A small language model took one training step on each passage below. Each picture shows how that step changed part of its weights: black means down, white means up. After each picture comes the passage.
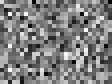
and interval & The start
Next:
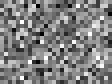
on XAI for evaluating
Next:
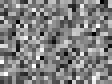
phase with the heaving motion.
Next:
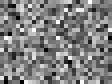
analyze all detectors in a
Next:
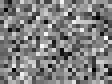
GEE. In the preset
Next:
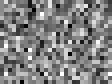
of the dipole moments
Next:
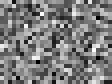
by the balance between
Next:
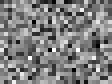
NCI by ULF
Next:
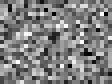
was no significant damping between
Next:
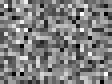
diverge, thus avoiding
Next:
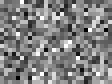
the atmospheric
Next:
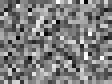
the generalized CHPT
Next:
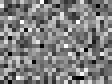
complex. In order to make
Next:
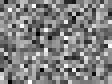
Graduate University for
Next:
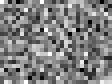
The BRST relations on the
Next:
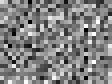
network hyperparameter tuning or model
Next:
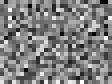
the NMEs can only
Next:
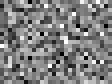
mean free path of emitted
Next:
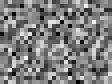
of the discrete transposition
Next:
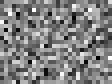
drops to half its central
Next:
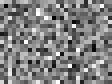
\section{Method} We
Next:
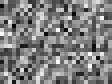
of the analytic expansion. The
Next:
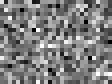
of chiral symmetry, the
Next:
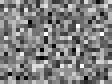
\sigma} c_{\alpha
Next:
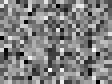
used in this paper and the
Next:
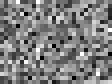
by the source. Given that
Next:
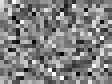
the ring variables $R$
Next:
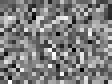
to the configurationally averaged
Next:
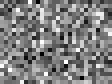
we want to study this
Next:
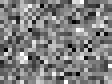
tools for characterization of
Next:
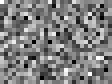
obtained at positive fields ($\approx$
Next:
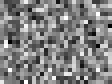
equality: $\frac{\partial
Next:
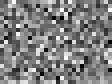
the time, one Amnon
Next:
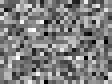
it is worth pointing out
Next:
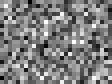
an estimated length for the extended domain
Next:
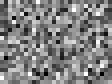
we also find that many planets
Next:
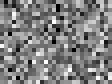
snapshots of the
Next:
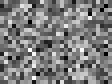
of interest must be integrated along
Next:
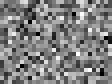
matrix $\mX$ of
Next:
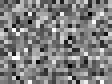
and the minimal distance between
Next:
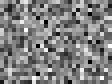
determining for each reference which
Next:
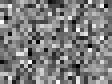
of \eq{wts}
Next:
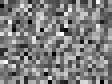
of supersymmetry breaking.
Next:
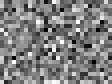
these LIPs have a higher
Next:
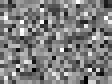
evolution of the parameters $S$
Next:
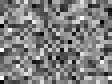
has to be incorporated in
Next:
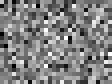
the first two levels of the
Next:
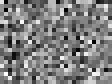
= X-U$. As these
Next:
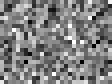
is intended to take full
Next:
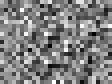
radial energy flux is due to the
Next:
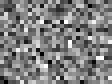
some of the Standard Model
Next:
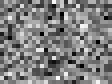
likely to cooperate on
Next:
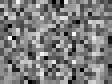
a) and b) respectively,
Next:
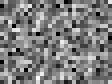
of the delay between when a
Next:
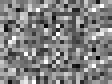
\rangle \over \langle
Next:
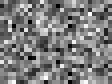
of deuterium range over
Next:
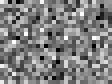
The radius of a sphere that
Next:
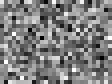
where static stripes appear.
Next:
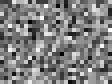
a wider range of application of
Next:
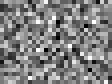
their directed migration from
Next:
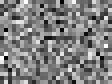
ensures that the fluctuations are
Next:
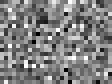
pseudopotentials (
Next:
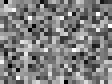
This model follows the 3GPP
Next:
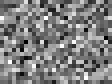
into turbulent spots.
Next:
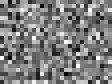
running coupling constant. The
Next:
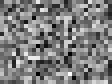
at a rate from 100 to
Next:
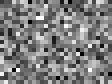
a coexistence region where
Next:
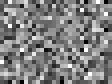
such behavior is underlined in
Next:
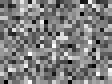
extensive system size analysis of memory
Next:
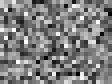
robot should avoid)
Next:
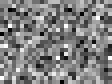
rank $N$. These local
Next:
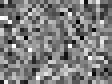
current distribution at the plateaus
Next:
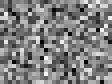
an agreement on the decision on
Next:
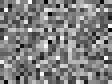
k,n} \equiv
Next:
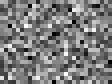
between or close to those of the
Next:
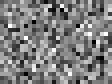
CTA simulated events.
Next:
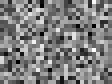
more specific, in order to have
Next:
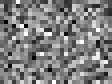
from imaginary term gives the
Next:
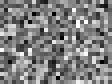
isolated protruding
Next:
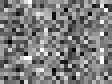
\adsf part of
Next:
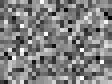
\vskip 0.5cm
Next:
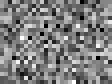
radial focusing. Four
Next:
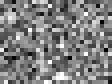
real part, have been at the
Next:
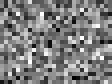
cache to store and
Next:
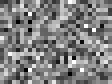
and unit preserving,
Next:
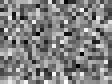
Department of Electrical
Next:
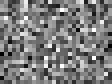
density distribution, given by:
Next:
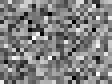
given; more details of the
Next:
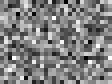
parameters, the nonlinear dynamical evolution
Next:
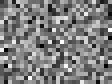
to obtain an infrared
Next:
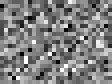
La scelta dei
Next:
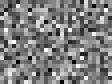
the fraction of electrons generated at
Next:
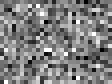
we argued that the
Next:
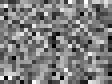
as if a bird in the
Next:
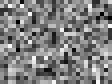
to 60 eV, at
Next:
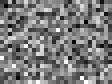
gate, respectively. The
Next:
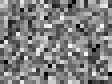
the spinor $1$-form
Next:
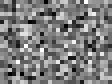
return. The table shows
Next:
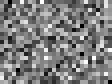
In Croatia, data
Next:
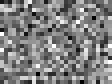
background concentration which reduces the
